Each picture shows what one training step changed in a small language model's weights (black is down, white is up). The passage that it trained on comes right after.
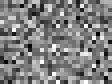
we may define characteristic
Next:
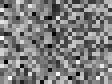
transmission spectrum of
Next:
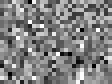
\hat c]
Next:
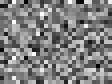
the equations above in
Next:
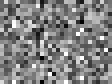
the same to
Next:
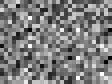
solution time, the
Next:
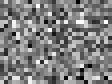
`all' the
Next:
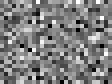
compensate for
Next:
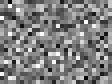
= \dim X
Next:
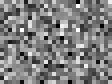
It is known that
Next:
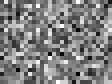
all these sites
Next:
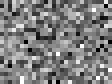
for details.
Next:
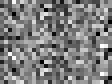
on the gravitational
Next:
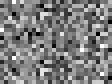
on the case of
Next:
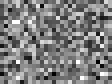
in the direction of
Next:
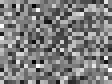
work of SA
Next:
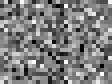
each receiver
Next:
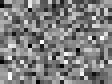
correlations, we
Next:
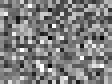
significantly within the
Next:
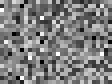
show numerical estimates of
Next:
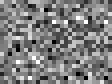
now will be used
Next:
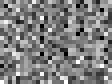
same ray
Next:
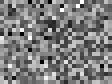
than $\det
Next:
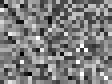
extra term is
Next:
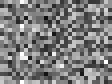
accurate efficiency
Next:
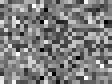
always achieved due
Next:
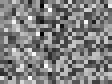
the transposition
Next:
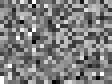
de la situation
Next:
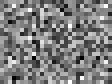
assumes a
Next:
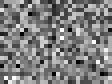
functions in the
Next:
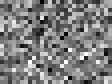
corresponding to different
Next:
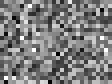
systems into the discrete
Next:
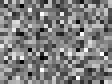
by using only
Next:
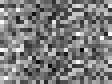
investigation of the
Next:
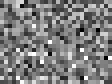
as an optimization
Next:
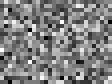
the performance of random
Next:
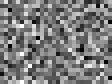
the numerical simulations,
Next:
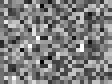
the hadron momentum
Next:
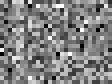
\mn We
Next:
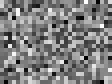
is {\it
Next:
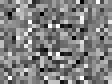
\ln \ln
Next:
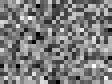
case, the
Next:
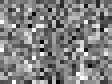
culture or
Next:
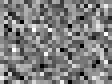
refined the
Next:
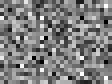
Similar to the
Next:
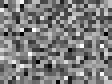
spectra we used the
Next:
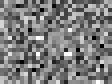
way, let
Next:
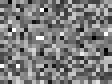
Similarly in the
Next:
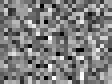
the expression does
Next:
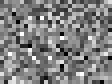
that this is only
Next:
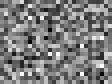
high frequency function
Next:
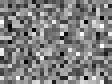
to iteratively
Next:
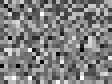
by the dynamics of
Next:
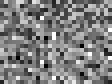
basis that allows us
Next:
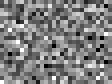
our experiments.
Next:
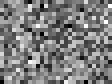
(blue curves)
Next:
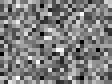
of the art
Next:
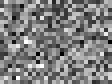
test and training
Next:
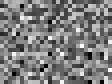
system use a
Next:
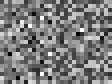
that $q$
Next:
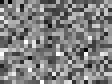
Zhong and
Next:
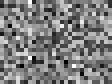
advantage of the
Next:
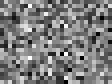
differentiating with
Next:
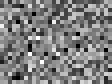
shall define a
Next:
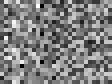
the degree of
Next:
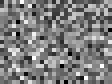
but one observes
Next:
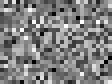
if every bounded sequence
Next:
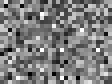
determined by taking the
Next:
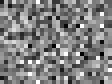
are finite.
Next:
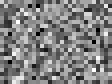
correspond to the images
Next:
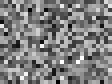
be obtained.
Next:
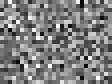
$$ Define
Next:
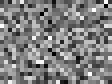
For details one can
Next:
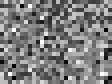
computed on a
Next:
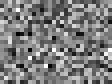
effect of setting
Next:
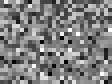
paths for routing
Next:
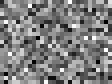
others at
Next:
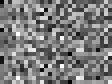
& SM
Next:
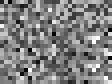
Then for every
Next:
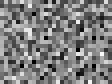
without loss of
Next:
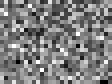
different because it is
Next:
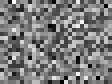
bridging fundamental
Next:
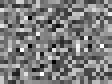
result follows. Now
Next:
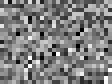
give just one
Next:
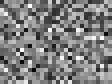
higher dimensions, the
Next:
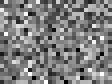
those parameters, and
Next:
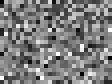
dynamic behavior
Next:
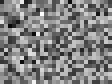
as the integrality
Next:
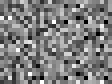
will try to
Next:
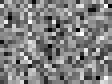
Greene and
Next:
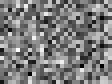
of Z is
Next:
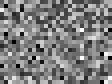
spectrum with the
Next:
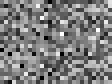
become necessary.}
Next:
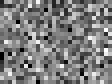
exist strong correlations
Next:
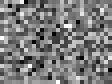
part, which
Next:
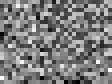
of a line
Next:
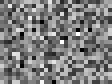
0 \] where the
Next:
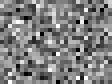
$C$ is
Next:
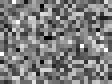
in one variable (
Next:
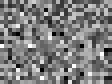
has no formal
